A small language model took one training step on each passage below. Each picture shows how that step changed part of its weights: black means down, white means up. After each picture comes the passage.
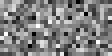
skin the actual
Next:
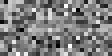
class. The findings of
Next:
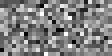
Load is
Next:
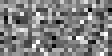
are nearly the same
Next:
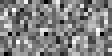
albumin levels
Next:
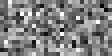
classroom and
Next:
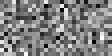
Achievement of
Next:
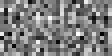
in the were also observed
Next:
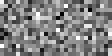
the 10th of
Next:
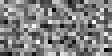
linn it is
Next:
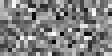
network comprising of
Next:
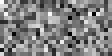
electric power. The
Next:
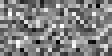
Percentage of
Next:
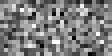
framed as a foreign
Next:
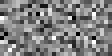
speakers thereby
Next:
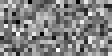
"how to
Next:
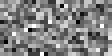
analog inputs,
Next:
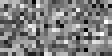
management and optimizing labor
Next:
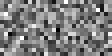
technologies in education*
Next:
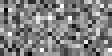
in each of steps.
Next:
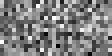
departments for the
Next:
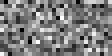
was utilized to evaluate
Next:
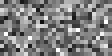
ray theory does not
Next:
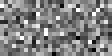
60 per cent would be
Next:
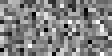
relationship between CR and
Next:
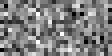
competencies and ethical
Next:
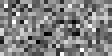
as red flags
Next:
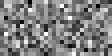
Moreira A,
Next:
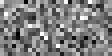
supply frequency (Hz)
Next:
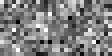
accidents with
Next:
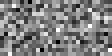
promoting knowledge
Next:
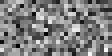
important to note
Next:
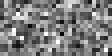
afford a 1
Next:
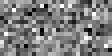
deduced by
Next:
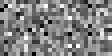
Vitro Biological
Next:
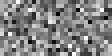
efficient oil residue
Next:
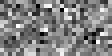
Apart from the
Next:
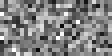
importance of promoting
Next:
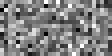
pH, Aw,
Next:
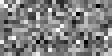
intubation 25
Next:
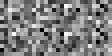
respondents in the post
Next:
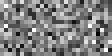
customized devices.
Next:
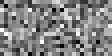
Muzaffar &
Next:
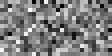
available, FSSH
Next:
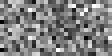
age with heart
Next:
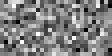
come by utilizing
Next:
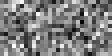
now can be verified
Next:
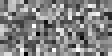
performing organization, as
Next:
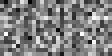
on cooling,
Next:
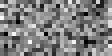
US dollars,
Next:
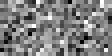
facilitates targeted
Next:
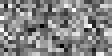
squamous type
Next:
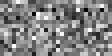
with the statement that
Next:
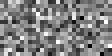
investigate the availability of
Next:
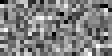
to all project partners.
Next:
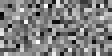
07 Percentage
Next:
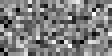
it provides a clear,
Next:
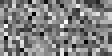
Salt and
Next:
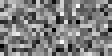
productivity, effort,
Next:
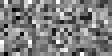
calcium may lead
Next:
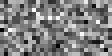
revealed concerns about
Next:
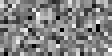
both chemistry
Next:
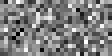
represent the characterization of
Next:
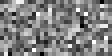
given that it covers
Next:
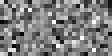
accumulation of
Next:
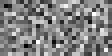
denotes the volume
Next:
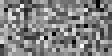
Point estimate of
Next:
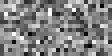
graph as follows. Figure
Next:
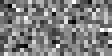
quickly than the
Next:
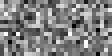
mic and sound service,
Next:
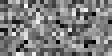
of standards and as a
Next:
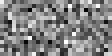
Proessler et
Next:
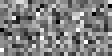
it is important for
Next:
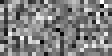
on factors pertaining
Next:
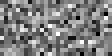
and discussion The present study
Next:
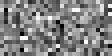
in the last years
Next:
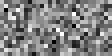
Twin in
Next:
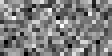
Section V – On
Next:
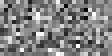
the prevention of
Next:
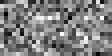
to the lowest energy
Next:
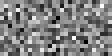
(Franco et
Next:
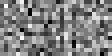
on Post-It
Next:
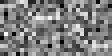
to a shift in
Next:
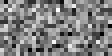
gravity of
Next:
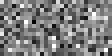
the telecom
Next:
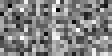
2018). The deposition
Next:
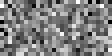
44 by authors from
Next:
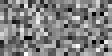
of parts of size
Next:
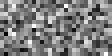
empirical or
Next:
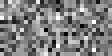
accuracy of machine learning
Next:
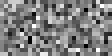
probe, we
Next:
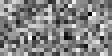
following the protocol given in
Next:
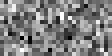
data were created or analyzed
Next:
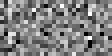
participants, ranging from
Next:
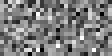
expansion coefficient of
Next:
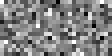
temperature. This increase
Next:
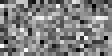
to analyze continuous variables
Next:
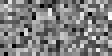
elemental analysis. All
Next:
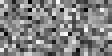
C also acts as
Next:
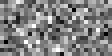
offers a stable
